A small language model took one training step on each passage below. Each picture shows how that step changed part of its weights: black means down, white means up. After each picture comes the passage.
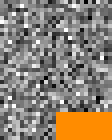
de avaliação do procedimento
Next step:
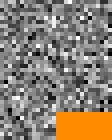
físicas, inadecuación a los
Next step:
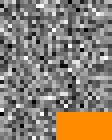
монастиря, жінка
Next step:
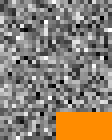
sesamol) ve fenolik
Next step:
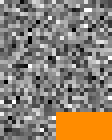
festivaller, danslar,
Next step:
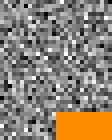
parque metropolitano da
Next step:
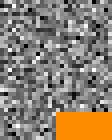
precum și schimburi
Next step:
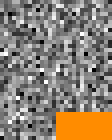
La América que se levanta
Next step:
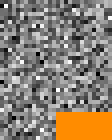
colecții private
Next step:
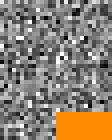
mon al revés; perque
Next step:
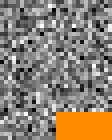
hujayra o'lchovga
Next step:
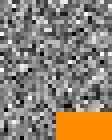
nécessaire. « Il a
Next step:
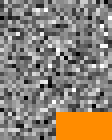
Rashididdin Vatvot
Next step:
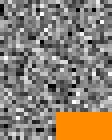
research mentoring in higher
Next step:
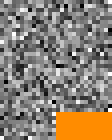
cilj istraživanja
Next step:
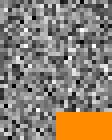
Córdón, "Modelos de
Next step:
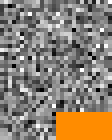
considerar que o ato de ensinar
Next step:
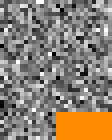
охоплює аналіз
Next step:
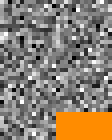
7. Махмудова, А.
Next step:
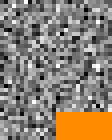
privada para los más pudientes,
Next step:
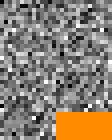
de apoio à saúde da
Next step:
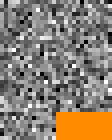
Sandrine Mathy, et
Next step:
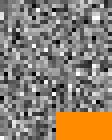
Manaf S, Helmiyetti
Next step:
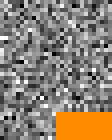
shunday oqibatlariga
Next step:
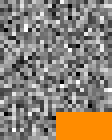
espécie foi avistada e
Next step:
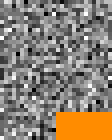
M.Auezov universiteti
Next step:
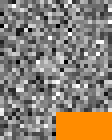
«конкурент» суду, а
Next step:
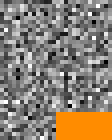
Og'abek Muzapar
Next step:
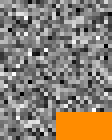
ambos hermanos más allá
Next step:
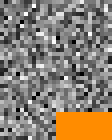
древнем Китае:
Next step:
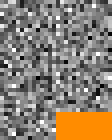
Desta forma, a comunidade científica
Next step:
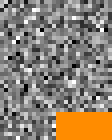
et un site dans les Yvelines
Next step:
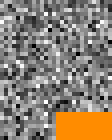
u foydalanishi mumkin
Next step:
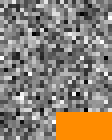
совокупность факторов и
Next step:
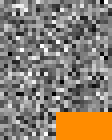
set. 2017. relação às
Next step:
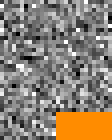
bencana. Infrastruktur
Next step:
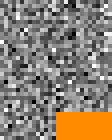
fazia sentido continuar na
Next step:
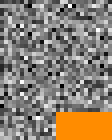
केला कारण
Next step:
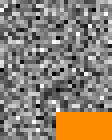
року – фактично за
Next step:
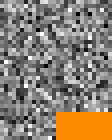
of International Conference on
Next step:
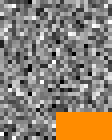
hisobga olinishi zarur.
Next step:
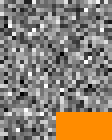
d'information de la région
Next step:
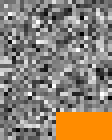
beradigan tub burilish bilan
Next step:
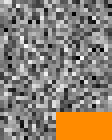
quyidagi asosiy mezonlarini
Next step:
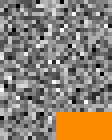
кадрларга бўлган
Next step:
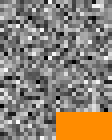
может быть выполнено
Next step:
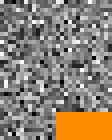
relação ao sistema de eixo
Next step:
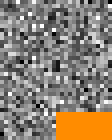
alert. Instabilitatea
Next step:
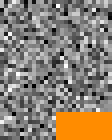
técnica da constelação no
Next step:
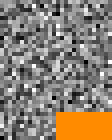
adlı kitabında Özbek
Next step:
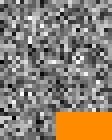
B., Durak Demirer,
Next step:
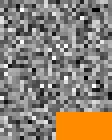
При анемии нарушается
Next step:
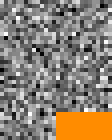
اس میں تہمت
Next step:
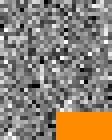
можуть виникати нові
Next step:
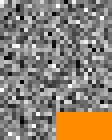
va bu ta'sir berilgan nur
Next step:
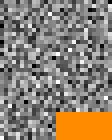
معلمي ومعلمات
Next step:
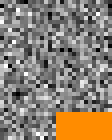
oceny racjonalności
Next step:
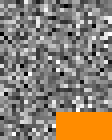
individual form of economic activity
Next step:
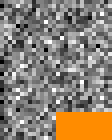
dapat digunakan untuk
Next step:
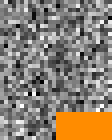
cresceu, ganhou
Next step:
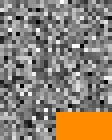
Teilaufgabe 8b,
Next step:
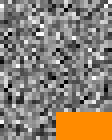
қуйидагилар: 1.
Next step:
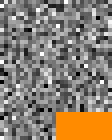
Sarokin har qanday
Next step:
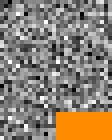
a serem enfrentados, como a
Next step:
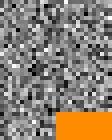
Culture, International Innovation
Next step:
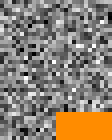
autores certificam que não
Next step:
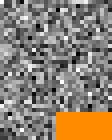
ринки і інституції
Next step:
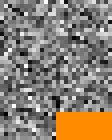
Από την
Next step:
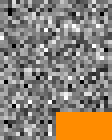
observations. Pour faciliter
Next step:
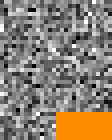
va madaniy to'siqlardan
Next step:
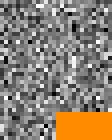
использовались бы
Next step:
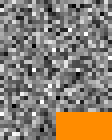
y su construcción como «poeta
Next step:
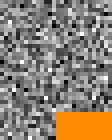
політичних рішень в
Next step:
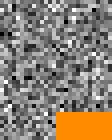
niet in de consequenties van
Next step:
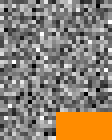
التعليم النشط
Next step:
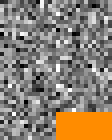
preocupação quanto ao conforto
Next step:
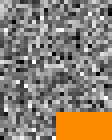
insonga tez ta'sir qila
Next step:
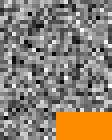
aceitar as diferenças,
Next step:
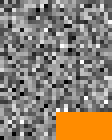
Costa Rica con 50% de
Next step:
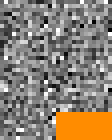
davomida 140°C da
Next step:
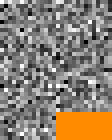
B. F. SELECTION
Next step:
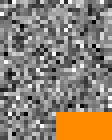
cómo el mercado usa estos
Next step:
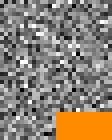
различий ОП ОП на
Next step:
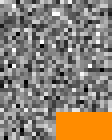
nosso).* Com subsídio no
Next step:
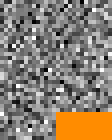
— G notadan boshlanadi:
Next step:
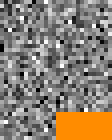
une équipe de garde de
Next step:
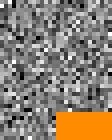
chaqaloq unda olingan
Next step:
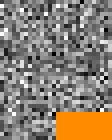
e na agregação de valor a
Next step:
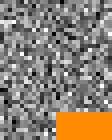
educational attainment partner in 3
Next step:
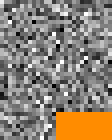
aquella que hacía que, para
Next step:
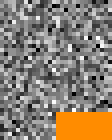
ta’minlash, shu orqali
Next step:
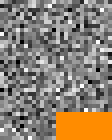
ҳамма жойда учрайди ва
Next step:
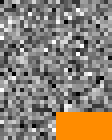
as a control. The seeds
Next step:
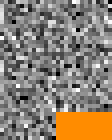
B2B-сервісу в
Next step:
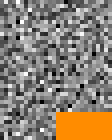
Curación clínica 14 Tarus
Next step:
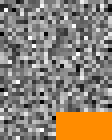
such as demand, supply,
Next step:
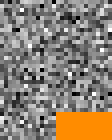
setor têxtil está
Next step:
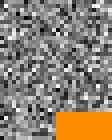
лиц до правительств и
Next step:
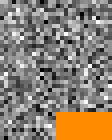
ammo bevosita yordamisiz
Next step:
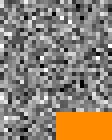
pessoas envolvidas no processo de
